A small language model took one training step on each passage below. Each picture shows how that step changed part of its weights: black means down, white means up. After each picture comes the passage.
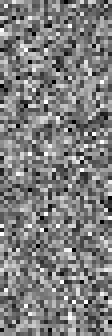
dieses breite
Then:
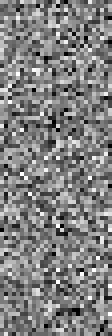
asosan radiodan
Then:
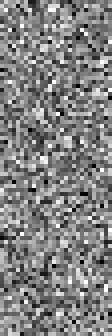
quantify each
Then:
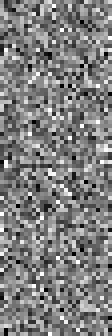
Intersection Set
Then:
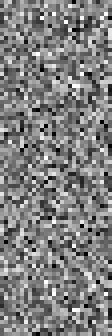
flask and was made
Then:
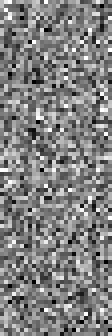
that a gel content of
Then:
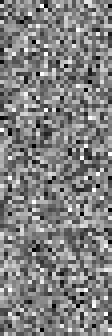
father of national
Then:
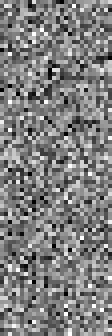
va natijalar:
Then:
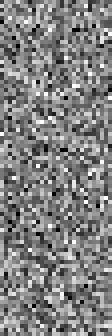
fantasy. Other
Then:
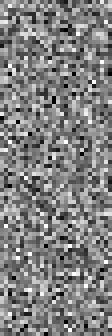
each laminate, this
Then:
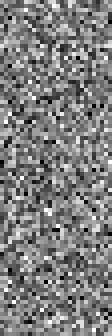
for stiff structures.
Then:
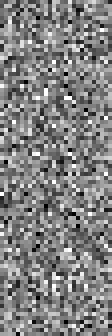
di Twitter,
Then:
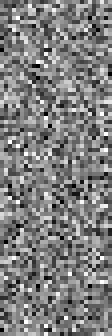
and also to wash the
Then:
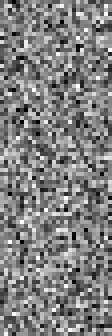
García K,
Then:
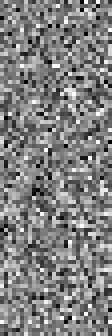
critical barrier
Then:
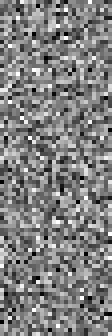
asosan Toshkent
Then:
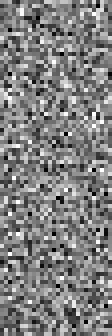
for the present study. The
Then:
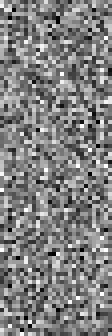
of conflict of interest
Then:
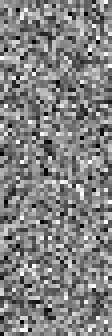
уже в течение
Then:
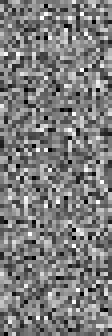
Rendimiento de los
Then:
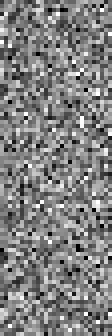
identificar todos os
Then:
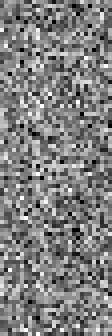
es plural porque está
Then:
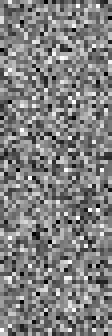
ε_3 Strain
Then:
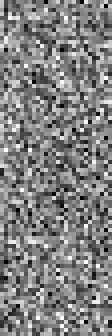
the Indonesian National
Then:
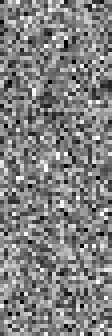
salaries, profits,
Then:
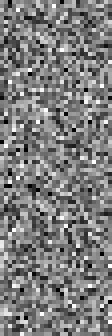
incorporating four
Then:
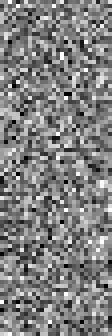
а не окремого
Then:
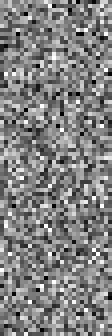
duties and activities such as
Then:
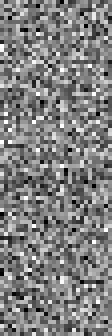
variable (e.g.,
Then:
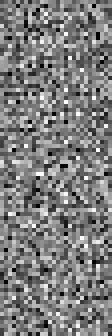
require visual experience
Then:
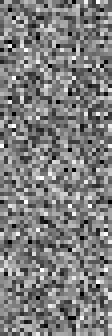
los estudiantes de
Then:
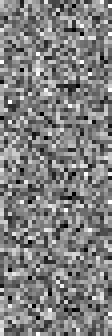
humanos e promova a
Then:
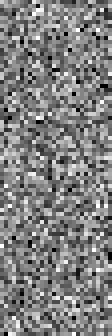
mecanismo é a
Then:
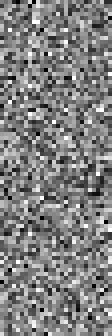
necha o‘n
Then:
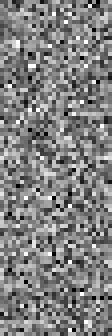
port to prevent
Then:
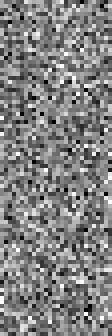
era feito na
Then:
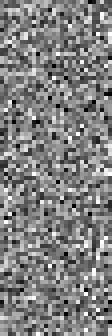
Received: 20th
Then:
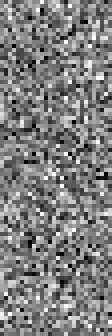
in Survey A were
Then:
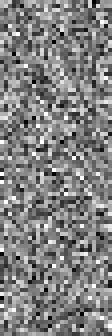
the health of workers.
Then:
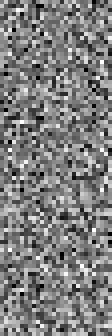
It was specifically
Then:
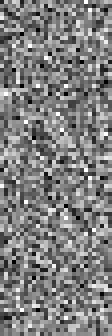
the electromagnetic
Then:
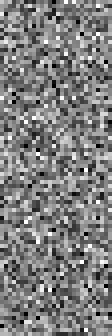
each food type reassures
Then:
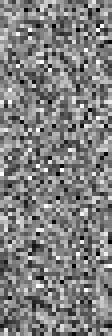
extracted and processed through
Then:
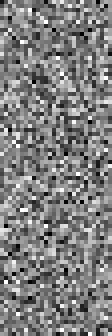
the components – an
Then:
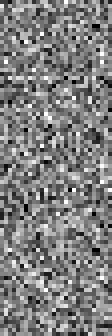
first screenshot
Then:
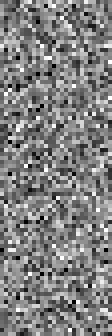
In order to study the
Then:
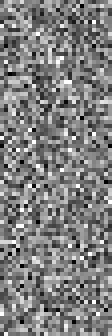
composites preparation
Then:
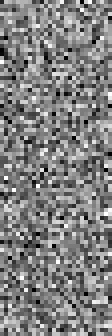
Afferent limfa
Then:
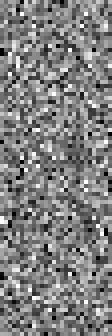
статье мы
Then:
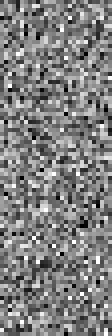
virtual reality,
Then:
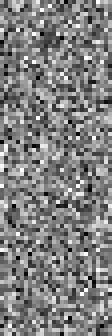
The advantages of
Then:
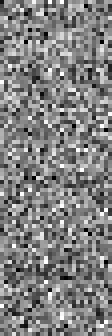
integrated set of policies –
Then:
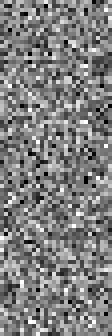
oefenen is
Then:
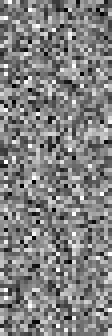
ҳар бир
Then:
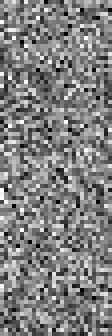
caractérisée par
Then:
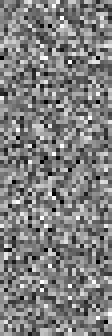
in such areas as data
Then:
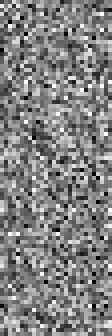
the refusal of the human
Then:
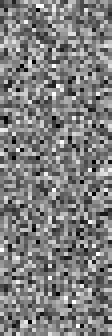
on understanding how the
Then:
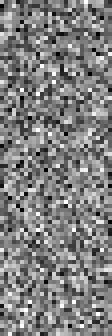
amaliyoti turli
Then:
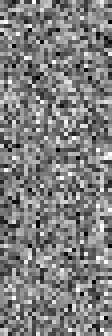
Article 2 of the
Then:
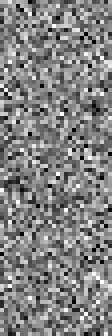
family legacy
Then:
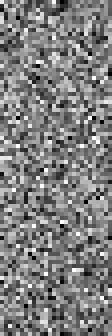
and experiential diversity
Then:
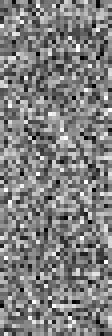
without significant overlap.
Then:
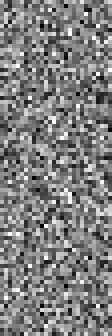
CGTs for human
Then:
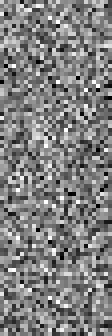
been observed at higher
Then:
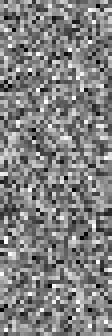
properties [5,
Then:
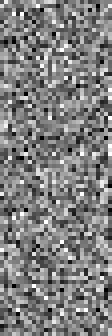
precursor and a
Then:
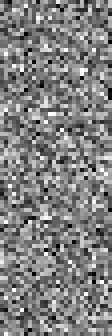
we have the decomposition
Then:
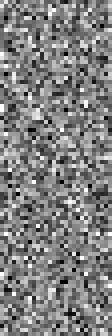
molecular ions
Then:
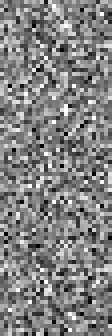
voltage standards. This
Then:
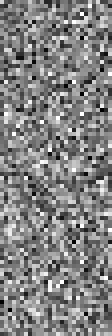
vivo studies, to
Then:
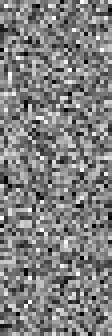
and Earning Per
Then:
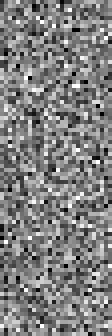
Dalam banyak
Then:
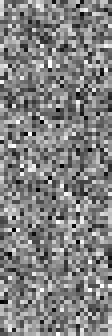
da Contabilidade Rural
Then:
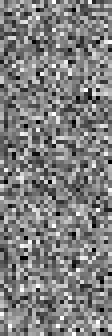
not guarantee the
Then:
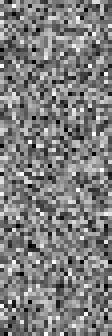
qiluvchi omillar
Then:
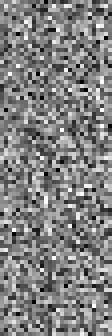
of medical imaging
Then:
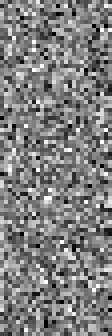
imkon qadar
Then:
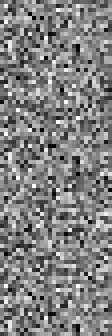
- iii. I
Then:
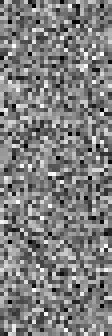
a perceber no que é
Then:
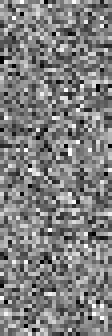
en dispositivos que
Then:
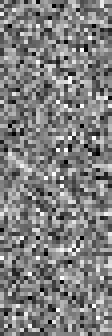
in supra aortic
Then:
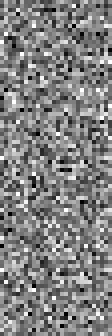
more reconnection
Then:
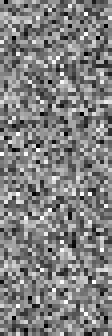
in the soils of
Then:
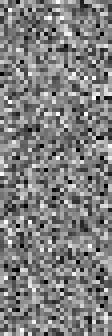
evolutionary approach will not
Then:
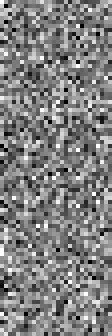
de creștere
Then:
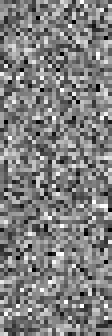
by 16th week In
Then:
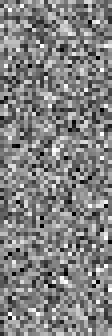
training of students and their
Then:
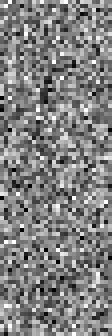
for the management of maize
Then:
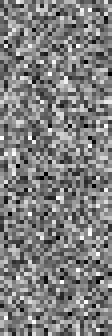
foreign scientific research
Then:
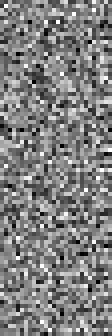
the samples were used for
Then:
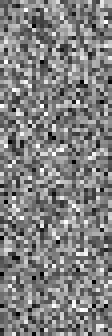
the voltage across the
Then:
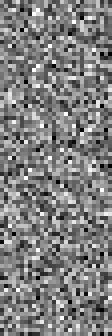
mercancías por
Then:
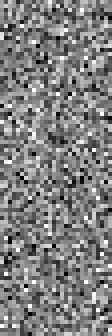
(ranked 1st),
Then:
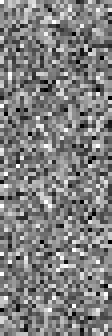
для обеспечения
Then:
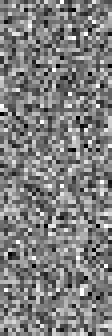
often merges with
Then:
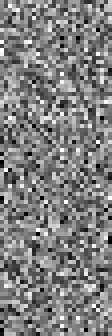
of protection and care
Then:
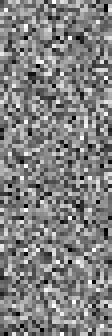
that prevents the N from
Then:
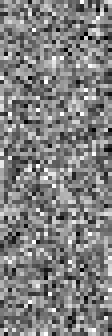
Program overview &
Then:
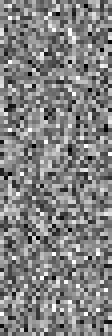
bartaraf qilish
